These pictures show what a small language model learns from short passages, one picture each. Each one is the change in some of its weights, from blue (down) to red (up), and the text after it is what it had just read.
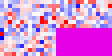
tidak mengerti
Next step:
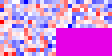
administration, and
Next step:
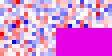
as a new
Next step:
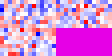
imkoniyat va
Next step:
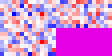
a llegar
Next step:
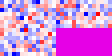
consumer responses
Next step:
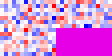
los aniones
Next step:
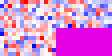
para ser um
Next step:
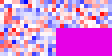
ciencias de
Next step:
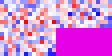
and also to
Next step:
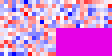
instituciones de
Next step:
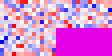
як ААА
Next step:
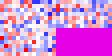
SIR model.
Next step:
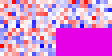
que a regra
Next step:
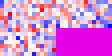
afición por
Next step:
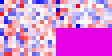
(DSc), Professor
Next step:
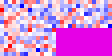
impacto en
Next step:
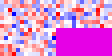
for the development and
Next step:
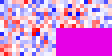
Juan con la
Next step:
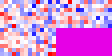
zamiar –
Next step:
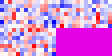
realizado las
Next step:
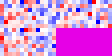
contexto operam
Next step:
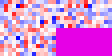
a produção da
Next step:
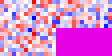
com AF que
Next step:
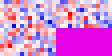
productor de
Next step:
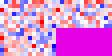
un aspecto importante
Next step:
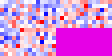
С малой
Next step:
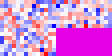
en la formación
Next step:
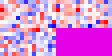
del proceso.
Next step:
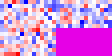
negócio num
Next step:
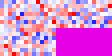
plasată la
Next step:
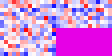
fato, é
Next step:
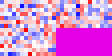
la base de
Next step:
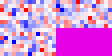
в состав
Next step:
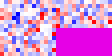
residence are
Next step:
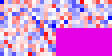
O setor de
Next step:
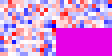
part, la
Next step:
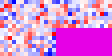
for further
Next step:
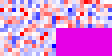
técnicas e
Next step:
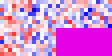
Une politique
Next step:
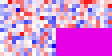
importadores e
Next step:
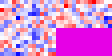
por elementos de
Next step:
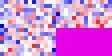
сустава и
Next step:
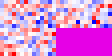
durch den
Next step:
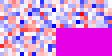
de vista
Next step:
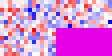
tal ou tal
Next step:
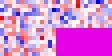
(PhD) in
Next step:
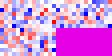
de ley.
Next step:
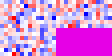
dille tasvir
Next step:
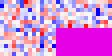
Pesquisa sobre
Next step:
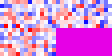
realizar el
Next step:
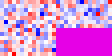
de resolução
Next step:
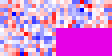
v plnom
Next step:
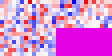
inclusão social,
